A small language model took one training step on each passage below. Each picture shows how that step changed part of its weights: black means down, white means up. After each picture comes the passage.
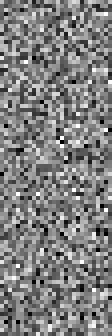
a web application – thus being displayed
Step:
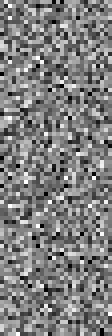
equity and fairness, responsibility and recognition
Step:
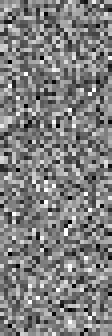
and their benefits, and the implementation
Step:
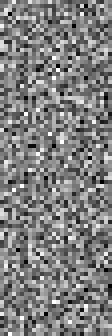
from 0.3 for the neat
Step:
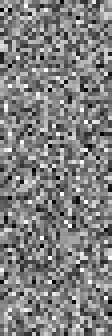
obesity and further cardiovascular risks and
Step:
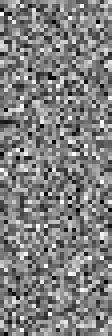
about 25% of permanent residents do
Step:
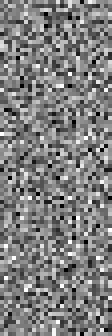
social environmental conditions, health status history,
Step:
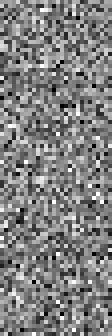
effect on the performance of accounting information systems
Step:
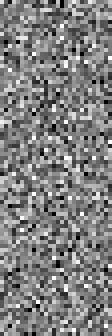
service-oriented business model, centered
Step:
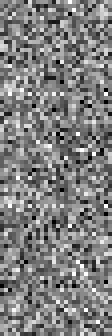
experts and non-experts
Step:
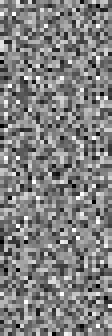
this study aims to document the differences in
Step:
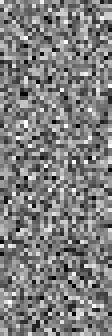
is five years. MMR rates at
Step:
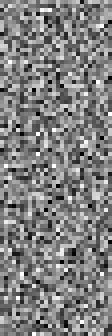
failure, a history of coronary
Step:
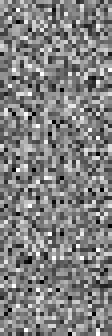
This paper suggests researchers working on the context
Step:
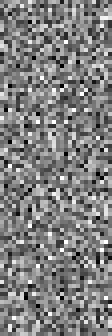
fraction being considerable. On working up
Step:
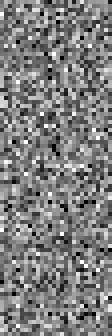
are often tied to the geometry of
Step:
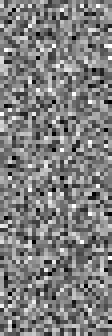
of sflt-1 in
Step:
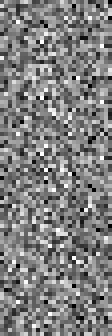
Nyaboke Ayuka
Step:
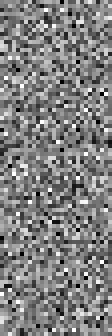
aquatic environment causes adverse effect on the
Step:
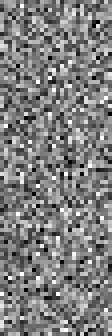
would be comparable with Scotland in terms
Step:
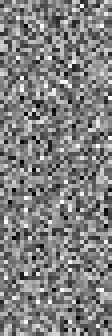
using prescription marketing data from 1996
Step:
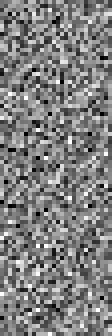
times, almost all of the initial
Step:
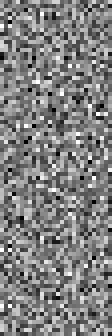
in the realms of public law,
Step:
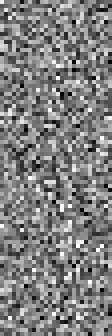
it was the last chance to fix
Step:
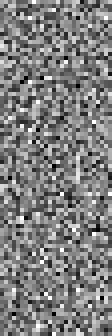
support of the internship schools, making
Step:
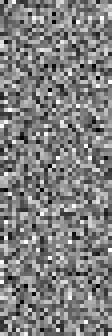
synthesis (MT, 0 and 24
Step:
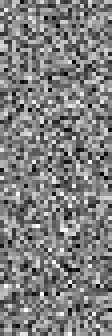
to unite the scientific community and
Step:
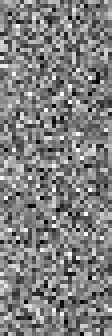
suggest that insulin resistance may be
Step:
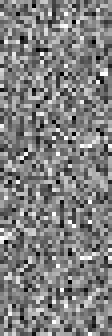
4: Negri Bodies The
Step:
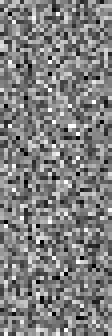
around 53.8% are
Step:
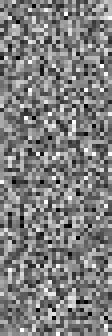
Strategy for Climate
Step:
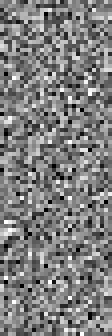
cultural, economic, and political functions while
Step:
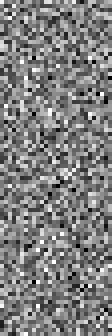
their top three biodiversity interests from the
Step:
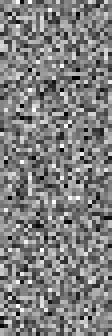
taking any decision for the welfare of
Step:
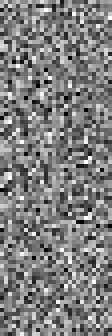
relationship between composer, performer and
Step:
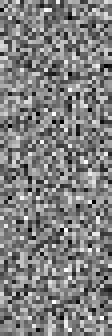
skill development that maximizes the potential of
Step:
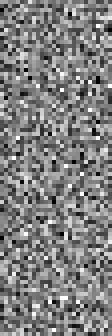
category correlation is assessed using SPSS
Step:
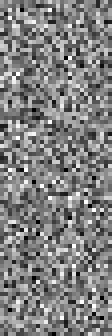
The user only needs to provide an STL
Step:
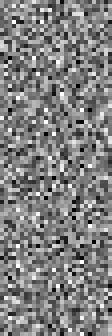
time was somewhat more than
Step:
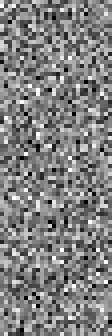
of conduct or initiated legal reforms
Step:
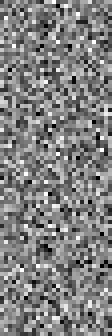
in patients were otorrhea
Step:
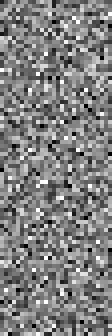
Oswaldo Cruz,
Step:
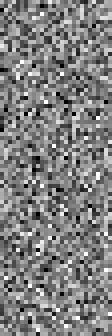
institution. Post-processing steps
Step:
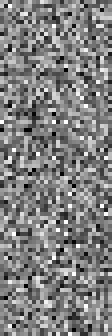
barotropic instability contributes to
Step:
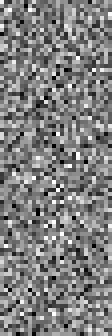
(WSI) input, open computer
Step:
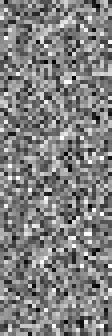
Jerusha Susan
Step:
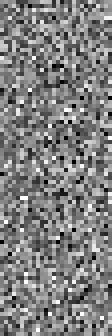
versatile as the one employed in
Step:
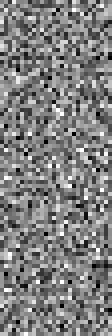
management [9]. Decision trees are commonly
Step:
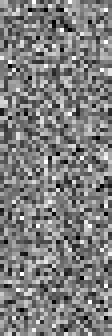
deve perseguir
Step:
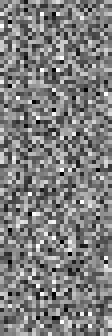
in intimate situations, including
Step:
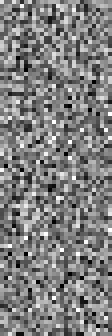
strains that were considered tolerable.
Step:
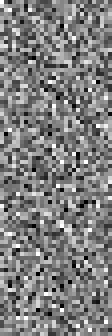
(NSAIDs) are commonly
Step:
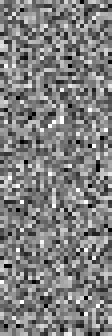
the present study was to evaluate the early
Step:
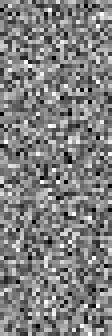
grounded in empirical evidence, could improve
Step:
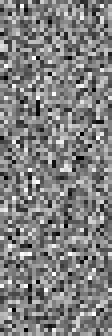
were compared statistically, the difference was not
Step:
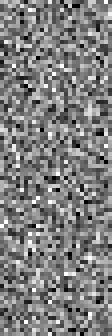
if manual but documented; NC
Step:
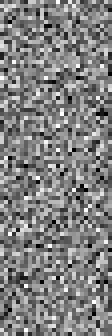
and other parts of the world.
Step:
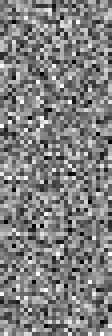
Malignant Otitis
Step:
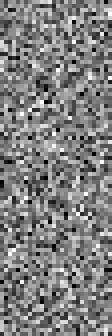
Primidone Procainamide
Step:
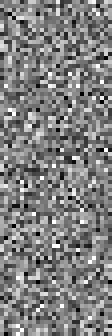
since the smaller particles can pass through the
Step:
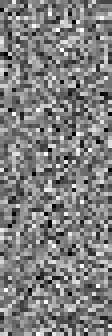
4020 Linz, Austria,
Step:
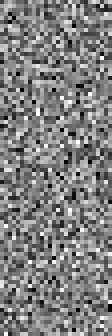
and thus an average crop water need of
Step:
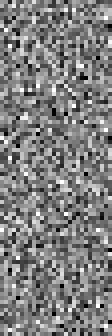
domain of contact centres.
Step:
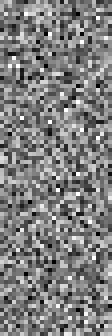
was the method of deconstruction,
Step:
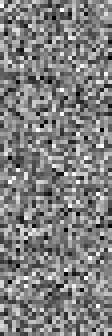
of teaching foreign languages in secondary schools and
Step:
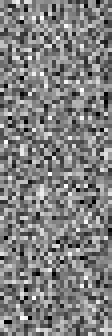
2. See the discussion following Eq.
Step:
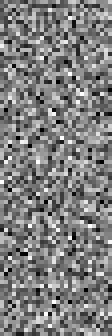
trapped on the bottom surface by
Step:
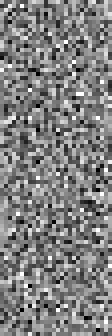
as of fine aggregates. Maximum
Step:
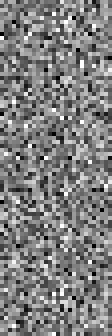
Doğan, Aksan
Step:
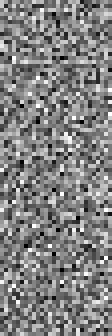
use of deterministic seeding methods.
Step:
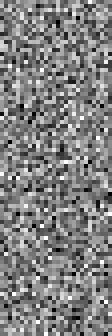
components of a holistic approach to
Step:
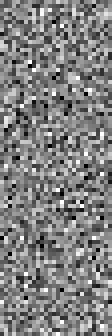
materials backwards, with the assignment
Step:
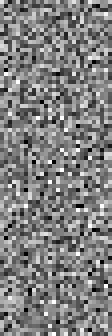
a digital public good³ when it
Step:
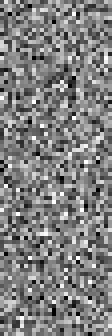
account for several studies taken place at some
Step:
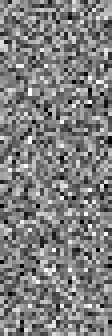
management of cervical cancer and highlights
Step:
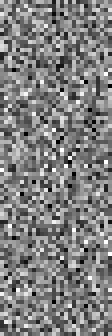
System It is often argued that, the
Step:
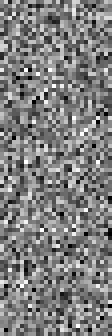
readiness for the usage of
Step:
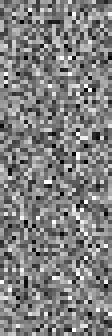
values (CSV) files or images
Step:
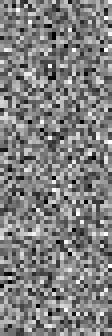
In the case of germinating
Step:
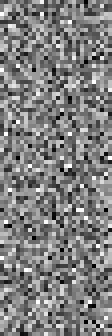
and Plastic Surgery,
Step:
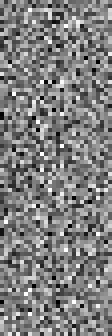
Ford: Writing Interactive
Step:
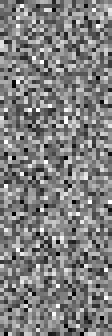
CSV-file is enabled by
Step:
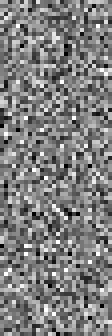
unified digital Building Management System
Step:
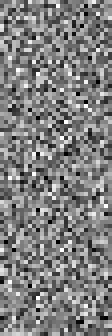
by siliconization. For high
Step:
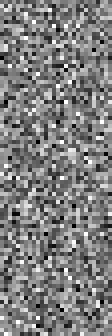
Yields of grain and legume
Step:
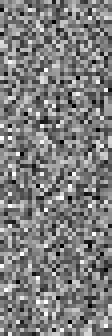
finance, etc. So decision in
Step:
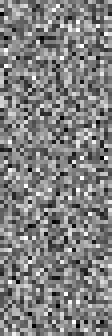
[sic] Disinformation,
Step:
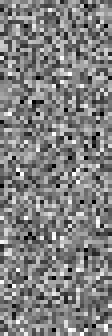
participated in the study and had their
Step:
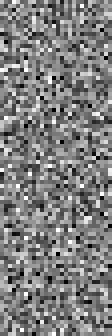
pattern of Wnt1 and
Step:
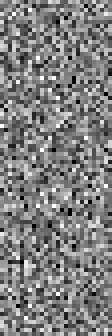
tools for various in vivo
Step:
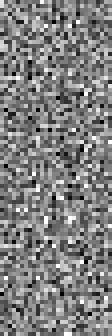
However, there is a significant difference between
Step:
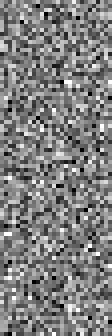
human rights, a Special
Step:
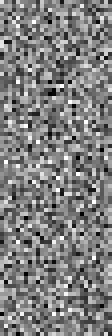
is the mean-squared
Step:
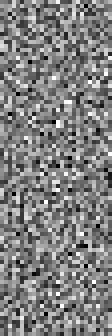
for the middle-aged individuals.
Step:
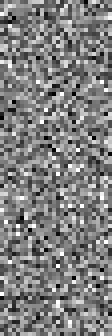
and productivity of sunflower
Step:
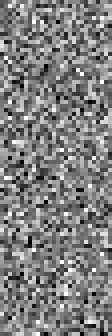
mixture of ethanol-water (80
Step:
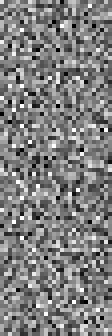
clarity. However, going even further
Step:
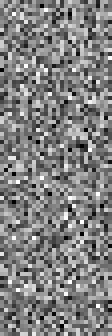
future standardization developments”. This deliverable includes
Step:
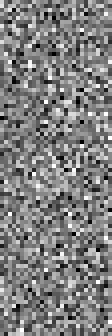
of philosophic thought enclosed as
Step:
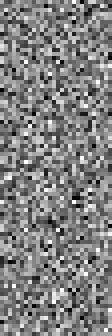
the USA, Uzbekistan, Russia,
